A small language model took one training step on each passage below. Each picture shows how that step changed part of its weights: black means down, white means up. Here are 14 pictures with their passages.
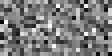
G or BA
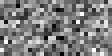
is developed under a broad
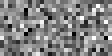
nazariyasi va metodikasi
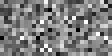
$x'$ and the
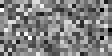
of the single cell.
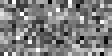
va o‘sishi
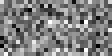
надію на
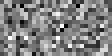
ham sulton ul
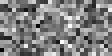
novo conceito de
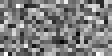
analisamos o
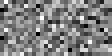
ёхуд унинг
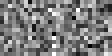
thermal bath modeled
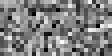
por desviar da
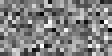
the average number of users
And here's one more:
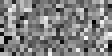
doston —
